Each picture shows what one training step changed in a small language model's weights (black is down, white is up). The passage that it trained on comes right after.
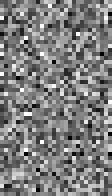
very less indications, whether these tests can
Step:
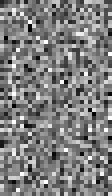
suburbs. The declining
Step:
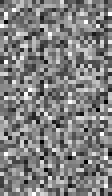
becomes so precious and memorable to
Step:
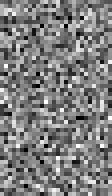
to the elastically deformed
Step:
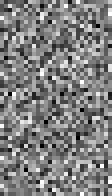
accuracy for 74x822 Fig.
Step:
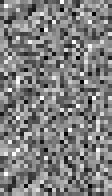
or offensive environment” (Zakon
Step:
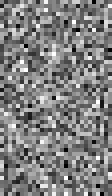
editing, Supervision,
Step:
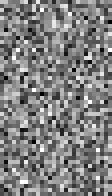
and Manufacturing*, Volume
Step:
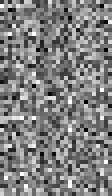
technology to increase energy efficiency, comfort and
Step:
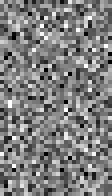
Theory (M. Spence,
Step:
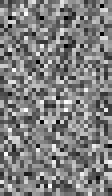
terms of surrogacy agreements in
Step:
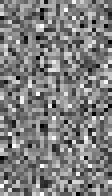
N/A S Islands MAF,S
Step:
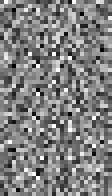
especially food and industrial crops. KEY
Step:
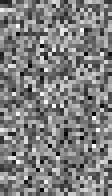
the geometric avatar of the underlying
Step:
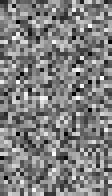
1) INTRODUCTION I enrolled for a
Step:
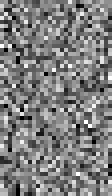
in the same way as malaria,
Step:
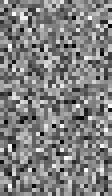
anti-diabetic drug belong to the
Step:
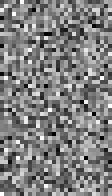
overcome Sumba Island's
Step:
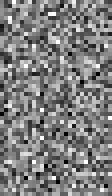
Tables IV and V. In the
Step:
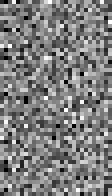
in the MOE database. The paths
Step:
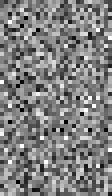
Obtained from Institutional Ethical Committee
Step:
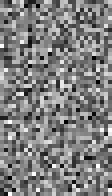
nervous, genetics and other factors
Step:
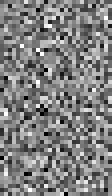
participation across democracies, focusing on political
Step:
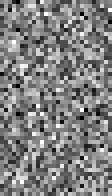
Greater Bay Area Technology Manager
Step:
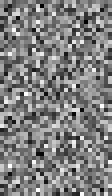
Tok, A. I.
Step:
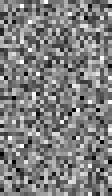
characteristics of various optimization and learning-based techniques
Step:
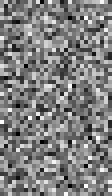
that only recently have more papers been observed among
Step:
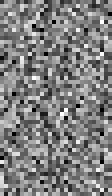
Islamic Fintech Market & Ecosystem
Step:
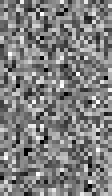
computer competencies in file management? Hypotheses
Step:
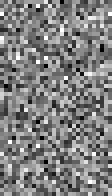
the Erasmus EUPA
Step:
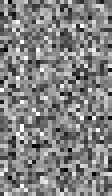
of telemedicine according to health care
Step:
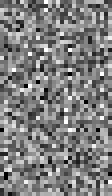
suggest that the new view resolves rather
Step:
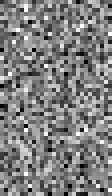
on white squares and black on black
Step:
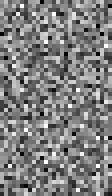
as it were, the “real”
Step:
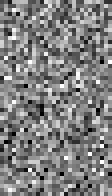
subject – never merely the object –
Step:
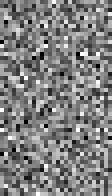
teachers' confidence in and curiosity about
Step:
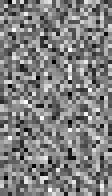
is poverty in the regional sense, that
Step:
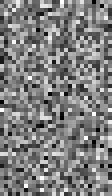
figure scripts, derived or aggregated
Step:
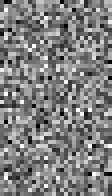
situation than the one described by equation 3.
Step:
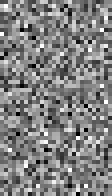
maintenance of the plants and guarantee a short
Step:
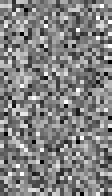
of Kennedy and Peecher
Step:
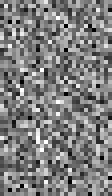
particularly, taken the issue into consideration. The
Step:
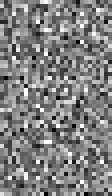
and deep reddish-brown to
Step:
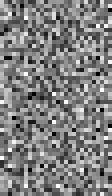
$V = \Delta d / \Delta
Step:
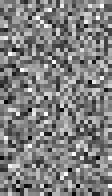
most important step in the treatment of advanced stage
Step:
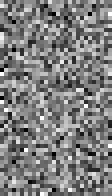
the presence of TiO₂ in combination
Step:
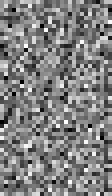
putting green procurement on the
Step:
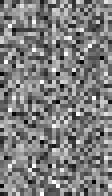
IX. METHODOLOGY
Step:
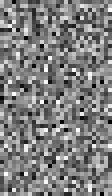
with offset drift suppression techniques
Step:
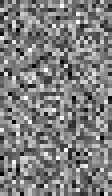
highlight customer behaviour and its relation with marketing
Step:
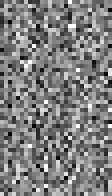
fraction into heart failure with reduced ejection fraction
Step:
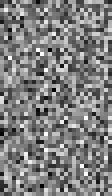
against external pathogens (Anitra
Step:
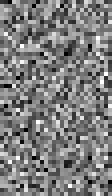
in the external force to bears it only
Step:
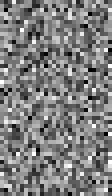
to be aware not to provide advice.
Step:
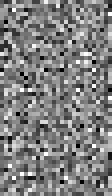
as an user oriented innovation model, provides
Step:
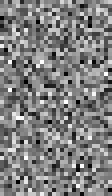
of tension loading, compression loading and
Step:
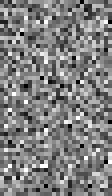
young citizen scientists to picture themselves as ten
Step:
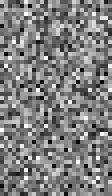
The compounds As_2Se_3 and
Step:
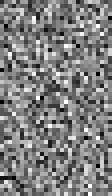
elements in industrial boilers and industrial gas
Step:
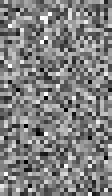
aspects of the study is that it reveals whether
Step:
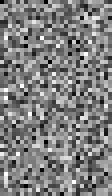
existing institutional supports for inter- or transdisciplinary
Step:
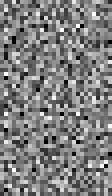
and medium industries; (Rank &
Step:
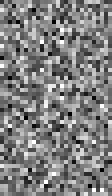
poor nature of our roads, high cost
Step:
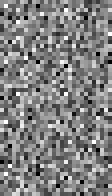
all areas of culture, and revealing their
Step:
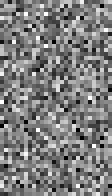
voltage in the direction of dq are as
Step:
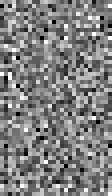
of the respondents were Monthly.
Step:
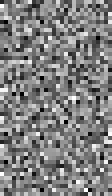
to ensure a balance between the various interests.
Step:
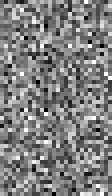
The pilot network will serve as a testbed to
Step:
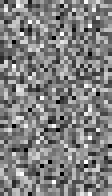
mathematical and algorithmic techniques and expressions;
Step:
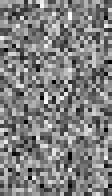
that stress is a condition or feeling experienced
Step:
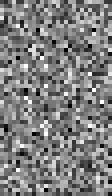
the test result, as can be seen by
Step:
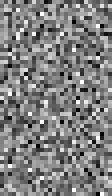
in Berkshire, UK.
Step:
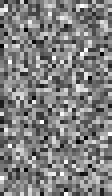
absorption. Geant4 Monte Carlo
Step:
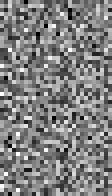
of this study is to assist SMEs with the
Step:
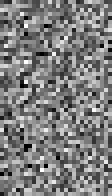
which offer a similar set of features. These
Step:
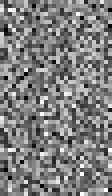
to the 29st rows of TABLE
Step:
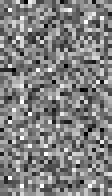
West Bengal, India. It is
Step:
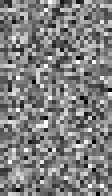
per mole of the complex. Fig.
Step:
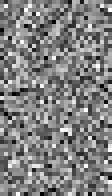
reaction mixture was heated on the
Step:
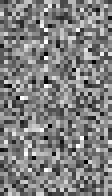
shown in Figure 4. Based on this
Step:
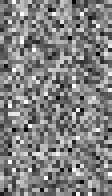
Benin) and of the
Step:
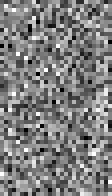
input parameter has five membership functions which are
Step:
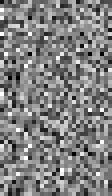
the problem of Nigeria's poor export
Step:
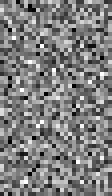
use manual systems and are not linked with one
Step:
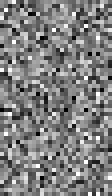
(mg/ml) Lead
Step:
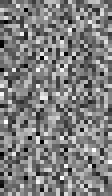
that existed within Albania itself.
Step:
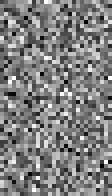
Higher Education in Germany on this topic.
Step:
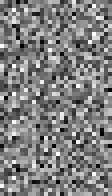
PREFIX c:
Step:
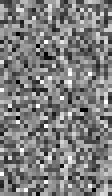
stronger fruits are less vulnerable to
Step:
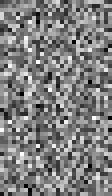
composition of the catalyst layers should be
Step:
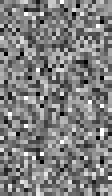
human coworkers as part of the digital
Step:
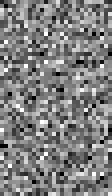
the migraine episode without other associated
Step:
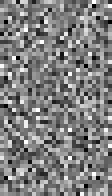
of career paths. The MOPH
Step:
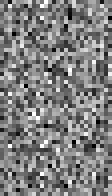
India. We need sufficient evidence to establish the
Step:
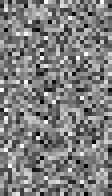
was calculated using Jackson's technique.
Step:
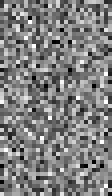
leads to spatial changes even of the charge distribution
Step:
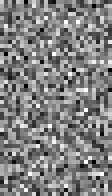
strategies for developing novel antiviral
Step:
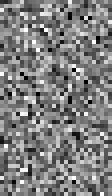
decision making of voters mind set,
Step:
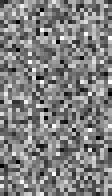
Fig. 1. GLC separation of
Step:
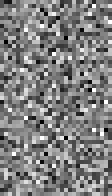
with metabolic activity SUV Max
